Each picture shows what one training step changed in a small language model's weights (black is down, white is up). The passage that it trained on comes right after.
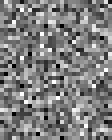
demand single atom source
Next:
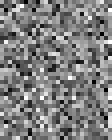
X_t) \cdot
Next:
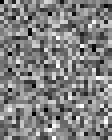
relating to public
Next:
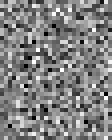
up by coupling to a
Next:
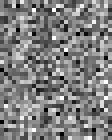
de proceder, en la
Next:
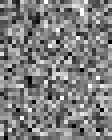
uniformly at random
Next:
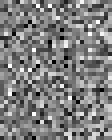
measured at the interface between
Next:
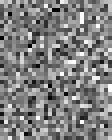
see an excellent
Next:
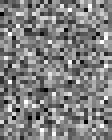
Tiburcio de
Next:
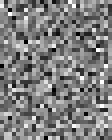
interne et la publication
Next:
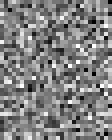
comportamentos e
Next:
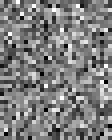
di riferimento -
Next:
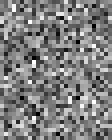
**Figure S6.
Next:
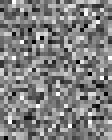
is an increase in the learning
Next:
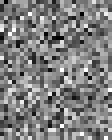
ce qu'ils
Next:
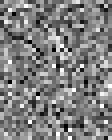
in industrial
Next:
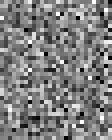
ham muhim axborot
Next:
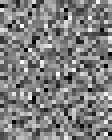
and magenta bands
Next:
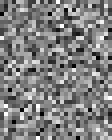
Quantum backflow
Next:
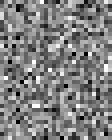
QKD in current
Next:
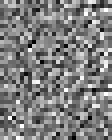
and an excited
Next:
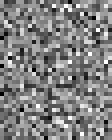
os descritores desta
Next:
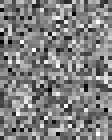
important exercise to
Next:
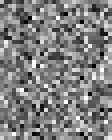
as \begin{equation}
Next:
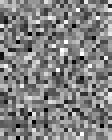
face multi-year
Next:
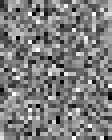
the mechanism's output.
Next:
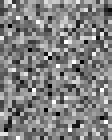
и Keshishian
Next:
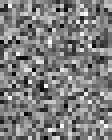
a dipole magnet
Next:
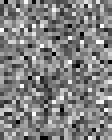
que constituem a
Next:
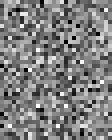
of near-field
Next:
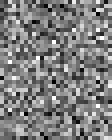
easily into a
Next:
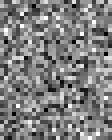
been evaluated per data
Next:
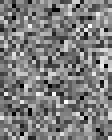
that equals zero.
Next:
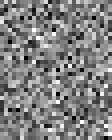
supernovae: individual
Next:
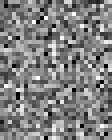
higher education institution that
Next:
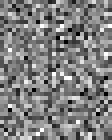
ko'magi ayolga
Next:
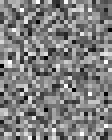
neonatos menores
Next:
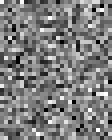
e a visita regular
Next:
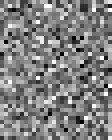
by Leskov.
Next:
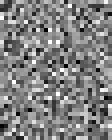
if it is viewed
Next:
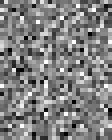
mm dikke
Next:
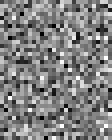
de *Ehrlichia
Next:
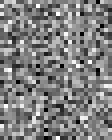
of music education.*
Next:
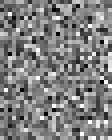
that exhibit various
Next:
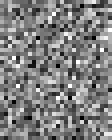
in the population of the
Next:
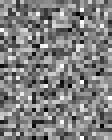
strong absorber in the
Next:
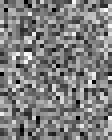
T $, their sum,
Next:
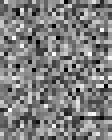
of the models was performed
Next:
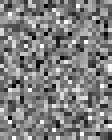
extinção ou quase
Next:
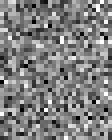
Sloan Digital
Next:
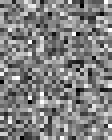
of simulated TNG
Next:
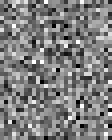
hand, we need a
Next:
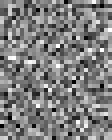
for the first time in section
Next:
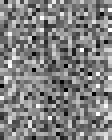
allows us to establish
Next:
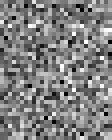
low quark modes are then
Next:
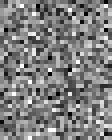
contabilizado las
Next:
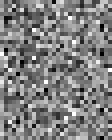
The orthonormal
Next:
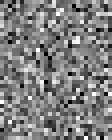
investitsiyalarni faol
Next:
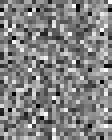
17. Градова
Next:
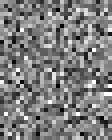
and azimuthal
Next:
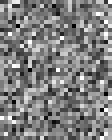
which includes 124
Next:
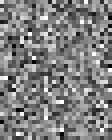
nakon primene
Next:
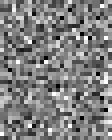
the graph corresponding to P1
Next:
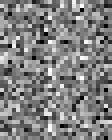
und Bedienung des
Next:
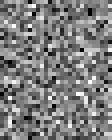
corresponding expression for the spectral
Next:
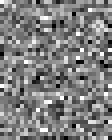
- Laval,
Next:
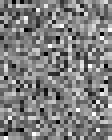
a collimated laser
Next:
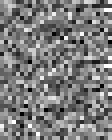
and the U. S.
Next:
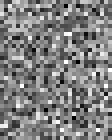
be presented in a future
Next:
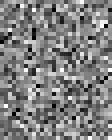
sampling distributions
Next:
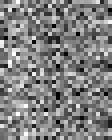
we have only considered a
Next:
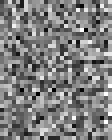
at the LHC for
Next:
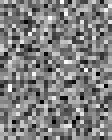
provides an effective interaction between
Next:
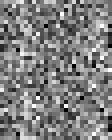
mass loss, they
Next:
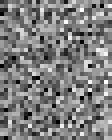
theories (if they exist
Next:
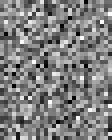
differences in interaction model,
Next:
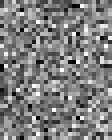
необхідно не
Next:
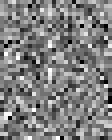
Gower Street,
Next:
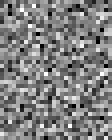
the damping of
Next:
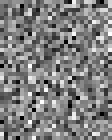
of $\epsilon$. We
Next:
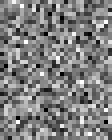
requiring derivatives
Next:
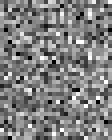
found those less bound to be
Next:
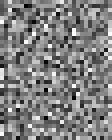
$\varepsilon$ is the
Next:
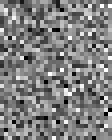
a la tarea de
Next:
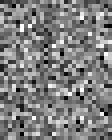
que no tienen
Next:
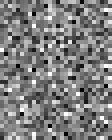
and 22 have the same
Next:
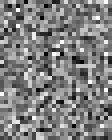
à deterioração da
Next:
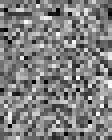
is born with a low
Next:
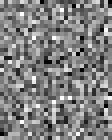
chegar até as
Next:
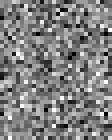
sociedades, que
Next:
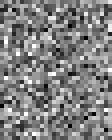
gravable que se
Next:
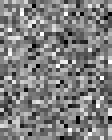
values and approaches
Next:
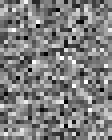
of available pixels per
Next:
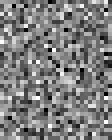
Unga Bog‘i
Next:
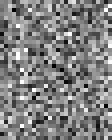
filters can then be
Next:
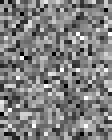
a larger time-space
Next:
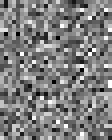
the nearest
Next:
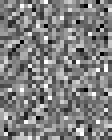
Marszewa i
